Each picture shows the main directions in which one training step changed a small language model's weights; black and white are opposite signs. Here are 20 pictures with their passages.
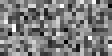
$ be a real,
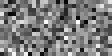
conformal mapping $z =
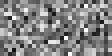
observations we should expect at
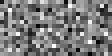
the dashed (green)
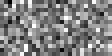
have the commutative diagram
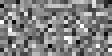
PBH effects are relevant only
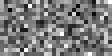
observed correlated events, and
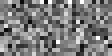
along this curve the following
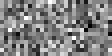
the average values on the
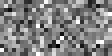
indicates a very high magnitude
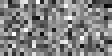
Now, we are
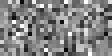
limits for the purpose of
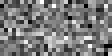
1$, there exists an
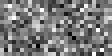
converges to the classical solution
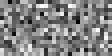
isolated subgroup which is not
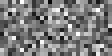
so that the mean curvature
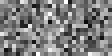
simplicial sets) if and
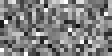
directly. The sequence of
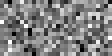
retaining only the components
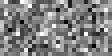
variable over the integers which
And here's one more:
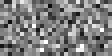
is the quantale
